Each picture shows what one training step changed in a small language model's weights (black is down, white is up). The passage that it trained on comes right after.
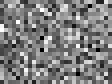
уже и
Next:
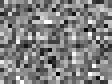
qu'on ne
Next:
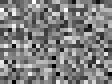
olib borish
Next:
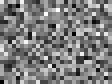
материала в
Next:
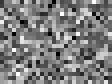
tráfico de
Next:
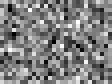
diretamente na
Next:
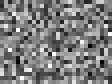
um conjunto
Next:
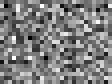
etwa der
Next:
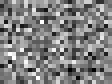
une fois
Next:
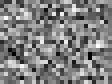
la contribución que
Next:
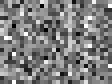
ampl. e
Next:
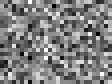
aquilo que
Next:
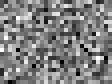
de comprender
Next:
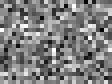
lozim deb
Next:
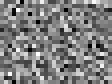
uchun olimlarning
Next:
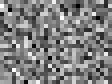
a vida,
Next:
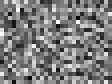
abertos à
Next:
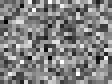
de que, é
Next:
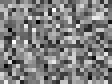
the process of
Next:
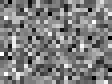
por neve
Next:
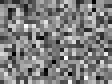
bilan to'liq
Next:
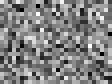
yagona bir
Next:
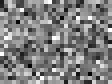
Tabellen oder
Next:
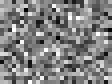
Arlanza y
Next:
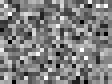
Programas de
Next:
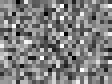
con estudios
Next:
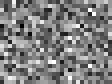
muhim elementlar
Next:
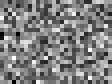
limitações do
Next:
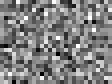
partir da metade
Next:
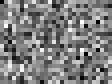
modalidades de
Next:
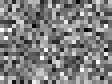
pero el
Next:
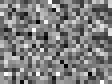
modellar orqali
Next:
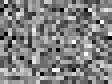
R. The
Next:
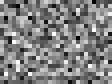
- limba
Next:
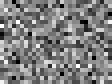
тури билан
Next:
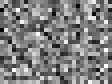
Va yana
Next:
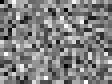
in our
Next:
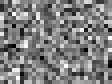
auch durch den
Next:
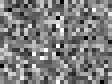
ritual y
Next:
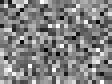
1 ойлик
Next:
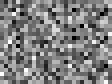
educativos e
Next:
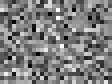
o medo de
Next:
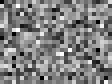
audio va
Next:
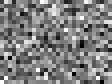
relación de
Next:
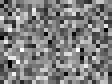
prises pour
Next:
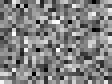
os homens
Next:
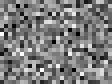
в країні
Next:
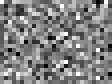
de IG va
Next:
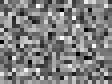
an interest in
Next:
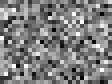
das aulas
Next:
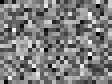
tanto en la
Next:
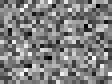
of living
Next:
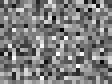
beleid te
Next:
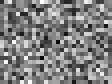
organización y el
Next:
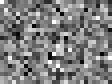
Umum Pada
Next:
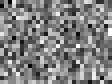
entender a
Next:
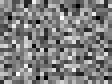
a partir de
